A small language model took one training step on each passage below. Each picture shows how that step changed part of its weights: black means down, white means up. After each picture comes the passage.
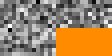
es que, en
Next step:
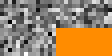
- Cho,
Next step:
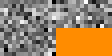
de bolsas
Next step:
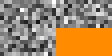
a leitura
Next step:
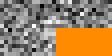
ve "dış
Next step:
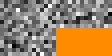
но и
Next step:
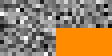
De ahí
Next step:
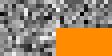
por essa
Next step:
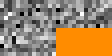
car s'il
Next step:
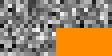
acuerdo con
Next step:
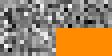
Research Journal*
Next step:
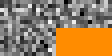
of the implementation
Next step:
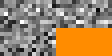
od 4mg
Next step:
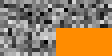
familiar y
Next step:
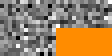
sind Kais
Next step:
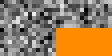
de la persona
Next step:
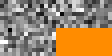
boradagi bilim
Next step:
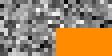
llegada de
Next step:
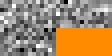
shaxs rivojlanishiga
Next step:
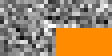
pode afetar
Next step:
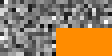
conhecido como
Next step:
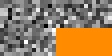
yurda ve
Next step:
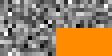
de saúde pública
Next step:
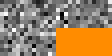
час якої
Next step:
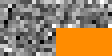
podemos utilizar
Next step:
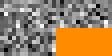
Tool to
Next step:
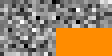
a duas
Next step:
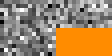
by the social
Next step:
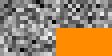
vi toàn
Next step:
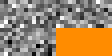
la temperatura
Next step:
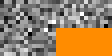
se han ido
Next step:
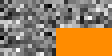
formación del
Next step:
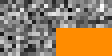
individual state
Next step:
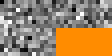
plus faible
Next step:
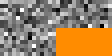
mard va
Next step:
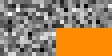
marta davlat
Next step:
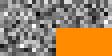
sistematik bir
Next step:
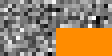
tiempo en
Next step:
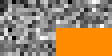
curso. O
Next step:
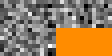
conceito de
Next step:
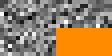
- икки
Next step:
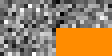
and practical
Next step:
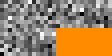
la obstrucción
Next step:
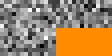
seleção dos
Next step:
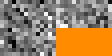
оятлари ва
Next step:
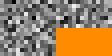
participate in
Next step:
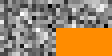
werden. Die
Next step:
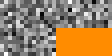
a comunicação,
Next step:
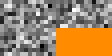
sino que está
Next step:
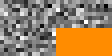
w sobie
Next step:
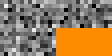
Nacional de
